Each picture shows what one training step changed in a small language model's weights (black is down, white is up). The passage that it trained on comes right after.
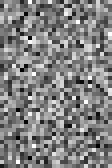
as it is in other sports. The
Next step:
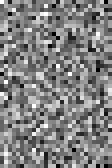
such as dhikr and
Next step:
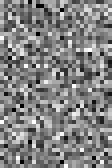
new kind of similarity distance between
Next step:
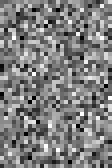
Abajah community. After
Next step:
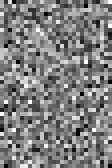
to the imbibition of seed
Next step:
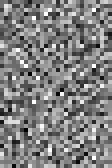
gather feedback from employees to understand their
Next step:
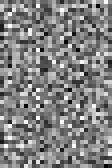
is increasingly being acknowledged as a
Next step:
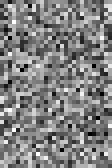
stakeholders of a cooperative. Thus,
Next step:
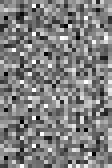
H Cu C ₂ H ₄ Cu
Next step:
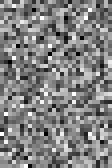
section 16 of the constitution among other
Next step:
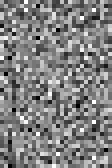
precipitation, to understand their variability over
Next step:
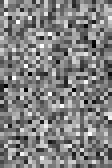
their SRL and CoI at
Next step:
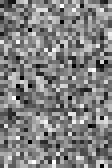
\Sigma; \Gamma;
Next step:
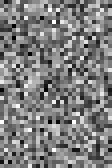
consulting organisations, which also contain
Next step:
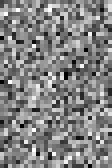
in a simulated precision agriculture environment. While
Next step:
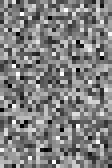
controlled trial. *BMC
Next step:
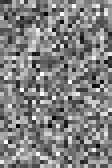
in a paper “Special
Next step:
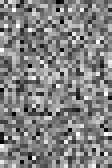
and most compatible with existing
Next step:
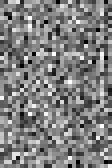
tremor, which most of the
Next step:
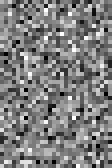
thromboembolic disease. The
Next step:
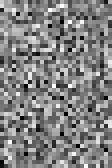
0300 without the need for
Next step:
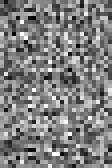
Housing Loan
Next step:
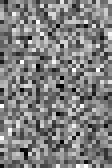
and underscores the importance of
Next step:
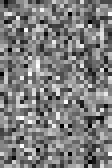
home practice; outcomes assessed using:
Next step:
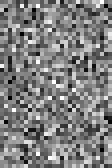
the European Social Survey,
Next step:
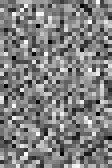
vulnerable refugees are transformed into
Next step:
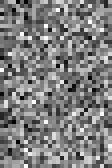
introducing targeted balancing techniques. The
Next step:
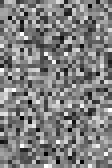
is particularly serious when the idea was presented
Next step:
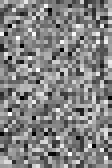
a planar morphology.
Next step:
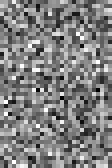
not see a positive correlation between
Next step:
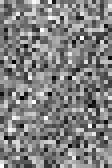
of Fermi levels.
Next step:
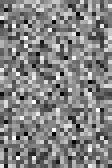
its forms of visible expression.⁴¹
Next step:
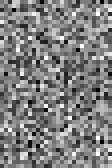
ESP is a powerful means for
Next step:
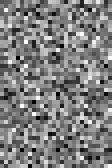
Declaration of competing interest The
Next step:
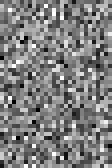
ventricular mass²⁰.
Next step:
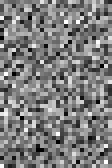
interchange depending upon the type of the
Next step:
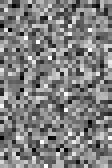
it forms a cluster with the August
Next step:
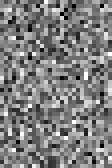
ISSR، و
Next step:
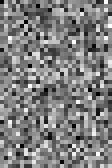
and PDMCI groups ($p <
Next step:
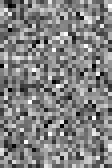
shive was not included. Table 2
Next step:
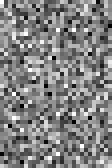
with deionized water and filtered
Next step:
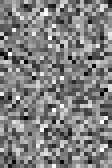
respondents of government and private school,
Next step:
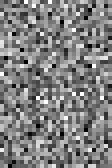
graduate student, quotes a
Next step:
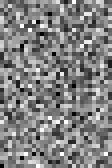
have positioned it at the centre of
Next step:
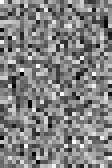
How to you usually punish your
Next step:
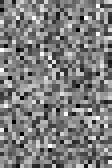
let alone in violation of evidence.
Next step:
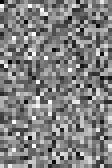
2018). Stress has been identified with
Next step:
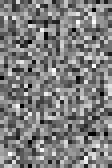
promising tools in forensic death
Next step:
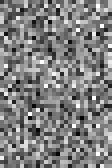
by fungal orders (stress
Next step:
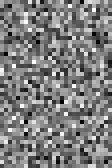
expresses the relative availability of that plant
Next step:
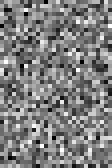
control group and was evaluated lighter
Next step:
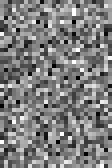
Lunar-Based Solar
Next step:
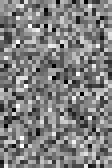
of charcoal particles loaded with
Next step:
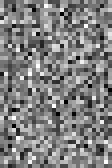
example: II. I shot an
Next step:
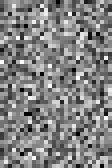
the system. According to Forte and
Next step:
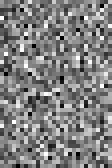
$\alpha(t)$ and disturbing
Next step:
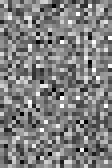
transcription, parliament
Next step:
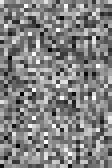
Heda Agić,
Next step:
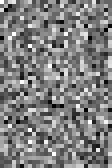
People using two- wheeler
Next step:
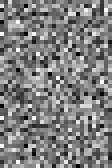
Engineering Study Program, Universitas
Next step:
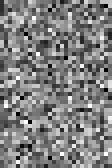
integrity of public governance. The public character
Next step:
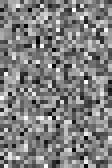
then added dropwise and
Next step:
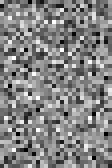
a_7 \leq x \leq
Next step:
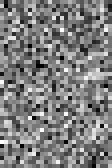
practice with the type of living area
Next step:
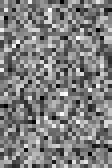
conducted in the Laboratory of
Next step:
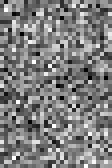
the domain models of the microservices
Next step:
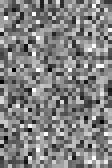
South Africa) - Milena
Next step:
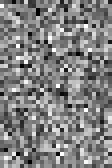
clusters—clusters 2 and 3
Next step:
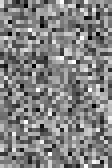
its engineering behavior. Borehole
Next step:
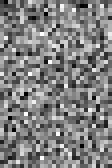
by hydrogen bonding. The effects
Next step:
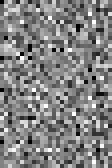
TABLE 1—FORMATION
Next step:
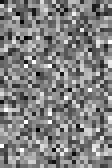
academic principles. This activity is designed to
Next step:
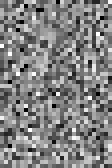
Balochistan, Pakistan. ²
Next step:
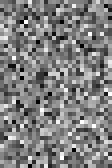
appropriate authorities 10 Preparation for examination
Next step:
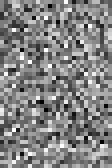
accident quickly and accurately, several methodologies of
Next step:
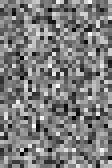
pan mixer in the laboratory. The
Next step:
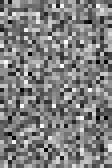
capital is the value-added
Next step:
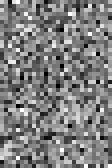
digoxin serum concentrations is necessary when
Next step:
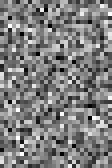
the attitude of knowledge of health professionals will
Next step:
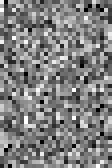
$\sigma_{opt} \times
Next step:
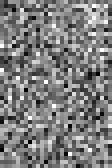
aligning assessments with learning objectives.
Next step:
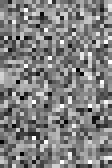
its location. This paper supports a
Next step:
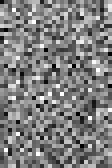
which may be shared within some teams or
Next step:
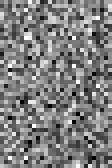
also significantly associated with cases that took it
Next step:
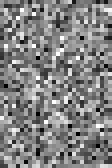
towards design lessons are very similar.
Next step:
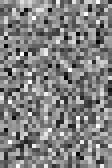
el autor. En la
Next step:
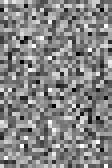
the world. When the virus was
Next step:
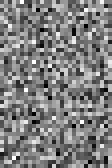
factors of financial performance in commercial banks
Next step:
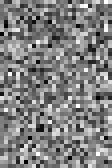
performance portability as a prime example
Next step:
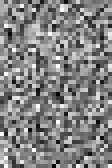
at the start of each step and then
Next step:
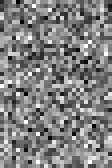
parents do not allow their children to participate
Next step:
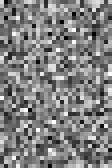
6 sessions of 3 hours each, and
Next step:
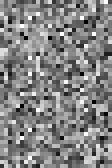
Note: not drawn to scale.
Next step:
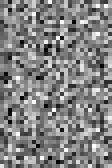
each other. In this context,
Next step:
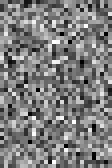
y) \in X \times Y
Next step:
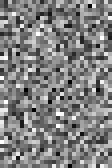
from the condensation of
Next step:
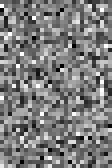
college entrance examination, the article
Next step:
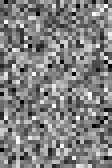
innovative companies. The promotion will involve
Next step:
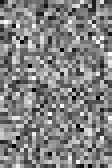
and eliminating experimentation. This is
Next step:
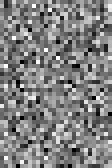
factors^{1,14} and the
